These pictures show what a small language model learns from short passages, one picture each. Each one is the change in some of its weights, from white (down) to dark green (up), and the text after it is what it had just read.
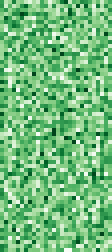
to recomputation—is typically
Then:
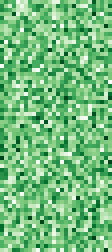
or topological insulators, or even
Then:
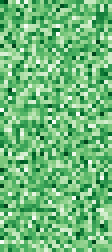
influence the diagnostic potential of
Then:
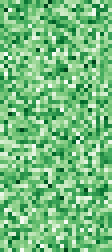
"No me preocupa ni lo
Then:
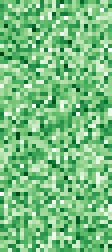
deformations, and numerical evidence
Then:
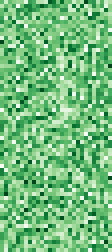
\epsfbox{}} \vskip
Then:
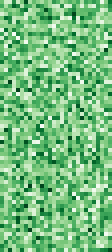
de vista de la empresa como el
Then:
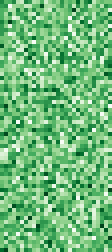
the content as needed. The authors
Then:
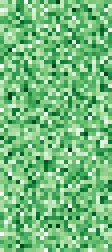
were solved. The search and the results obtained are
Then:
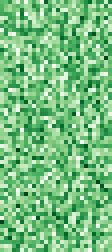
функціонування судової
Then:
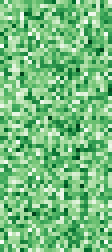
сервис) и является
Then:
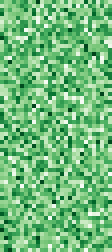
are shown as colored polygons;
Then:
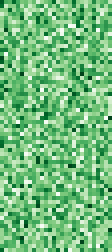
We thank the anonymous reviewers
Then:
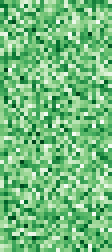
The typical relative magnitudes among
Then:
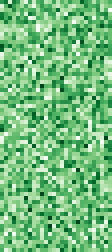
adjusted independently, as was the
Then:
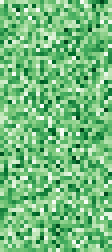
normalization factor is different for field in
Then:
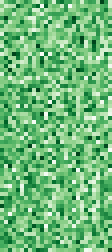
33 $\mu\Omega$cm and
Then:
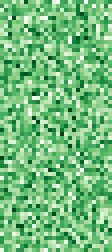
impact our 1-D resolved measurements.
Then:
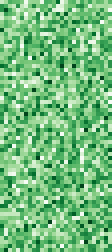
помощью данной
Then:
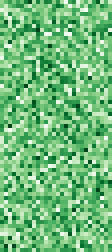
Normalized Mean Square Error
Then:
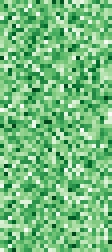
& LND & MCS & UP &
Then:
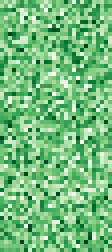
in charm transitions a natural and
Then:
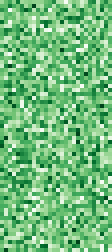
funding reform, individual
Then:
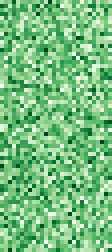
the pH of the suspension will result in
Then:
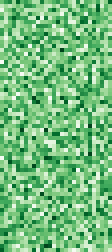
high degree of integration in research
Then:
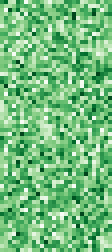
de novas terapias contra
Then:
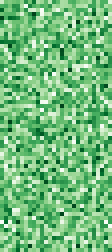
area, where we apply a top-hat distribution
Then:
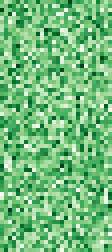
ambient. The exergy that is
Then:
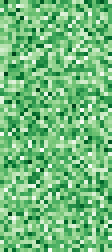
are kinematically forbidden we
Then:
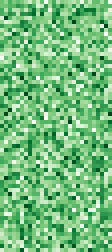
39~fF. The DAC
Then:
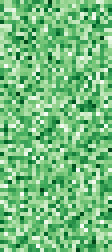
İbragimov, S.
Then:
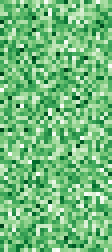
remarkable that the spin-ancilla
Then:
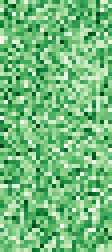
parque vehicular en Costa Rica
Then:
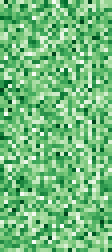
ainda segundo a autora,
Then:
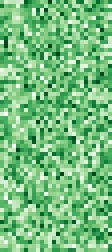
bu çalışma, Türk bilim
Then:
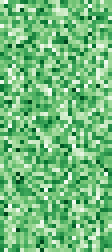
suitability of Apache Spark for
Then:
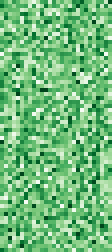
lens and the source (or lens
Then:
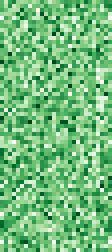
Diadori, Pierangela
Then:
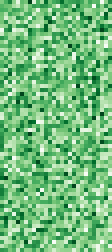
tua, tidak dapat
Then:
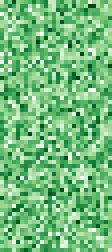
aralashish, mavjud
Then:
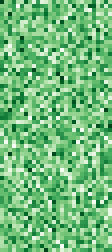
use a pulse picker
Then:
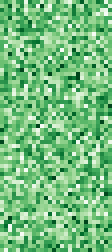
та об'єднання зусиль
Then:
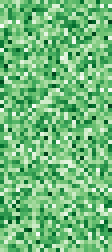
a polymer chain confined in a
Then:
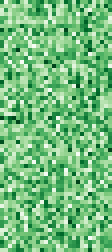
shift: \begin{equation}
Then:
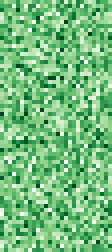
задачи без помощи
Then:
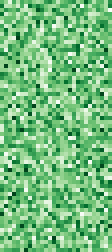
We now estimate MHD jet parameters in
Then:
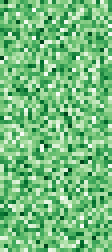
by a spectral index $\alpha$ such that
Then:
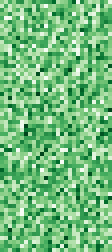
Многие годы,
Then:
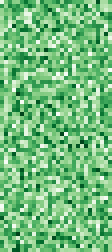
are required to describe our data.
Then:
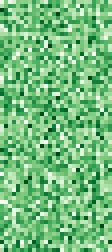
Zaryad tashuvchilarning
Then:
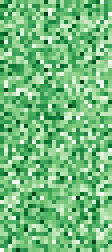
Karakalpak Literature, and
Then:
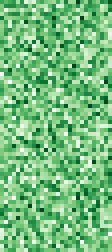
CGEM Unión Regional del
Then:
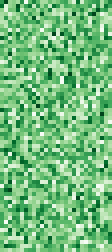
executa as misturas dos
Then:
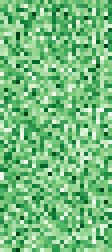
22\% and is shown in the top right
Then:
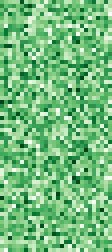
of view of induced 2-forms (on
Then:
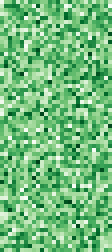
treba da ispune za same
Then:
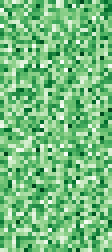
\hline QSO & $z_{\rm em}$
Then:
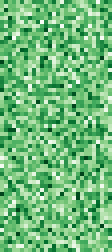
mijloace de comunicare în
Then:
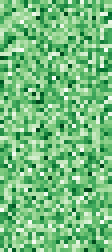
of scientific and methodological
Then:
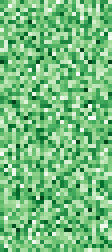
are then systematically encoded
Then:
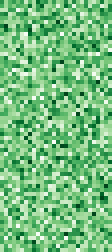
the use of more efficient detectors.
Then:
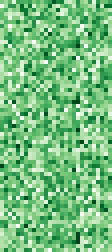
и о раке in situ.
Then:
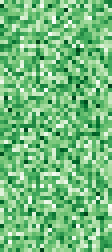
gravitational quadrupole moment
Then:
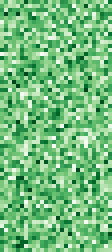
kept alive. Despite its
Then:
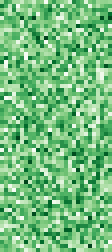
di Kelas VII SMPN 8
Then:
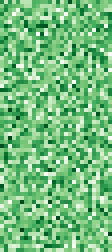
describing the same quantum operation $\cal E$
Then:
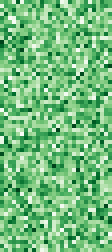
audience can provide new
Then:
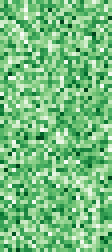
providing more precise and accurate
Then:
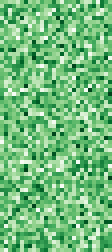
on where to indent next to maximize
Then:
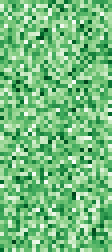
to train the model for 50 epochs
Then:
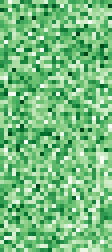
peserta didik kelas
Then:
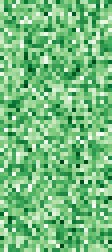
выбора между
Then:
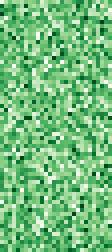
that super star cluster formed in mergers
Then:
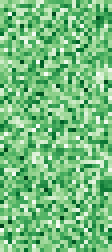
reasonably reproduced by an
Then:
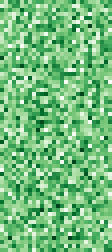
их учета. При этом
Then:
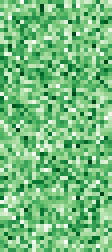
Keywords Domestic
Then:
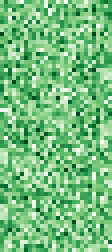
at the soot line, the resulting
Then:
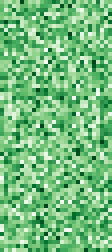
to the scattering amplitude of the process
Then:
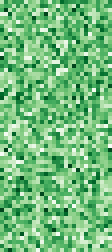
dan menyeru ke jalan
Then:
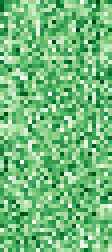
longer ideal. Denote
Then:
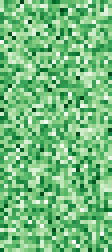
in certificate infrastructures.
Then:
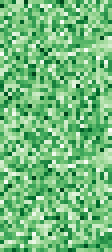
chemical reaction networks,
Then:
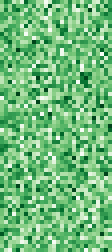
put them into the larger context of
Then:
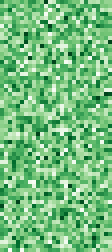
waarborg degelijk moet
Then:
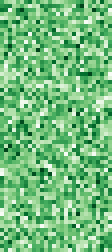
mi caso, le rindo
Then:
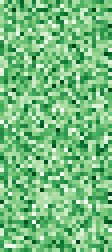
designed with different widths, as
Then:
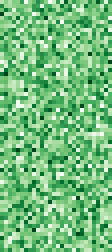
the GWB from accelerated binary
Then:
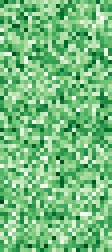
imaging telescope which would
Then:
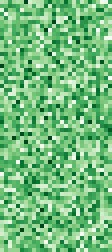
behavior of the self-energy
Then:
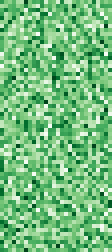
calculated these different contributions to lowest order
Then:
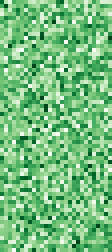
measurements by STAR collaboration which for
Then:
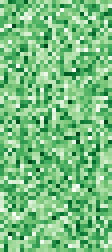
Mouffe, Chantal.
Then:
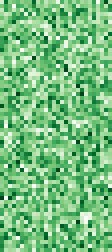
a lifestyle that corresponds to the
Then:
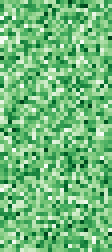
Gefühl vermitteln,
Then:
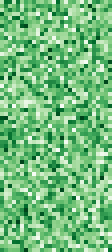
several difficulties could in
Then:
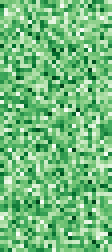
– 15 J laser energy, 30 fs
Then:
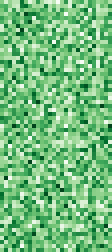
be inner automorphisms, or at
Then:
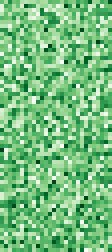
and X.~Yang, ``An
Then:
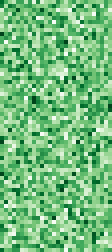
inserção nos meios de
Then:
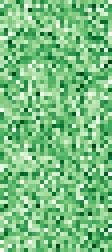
pressure and additional improvements in
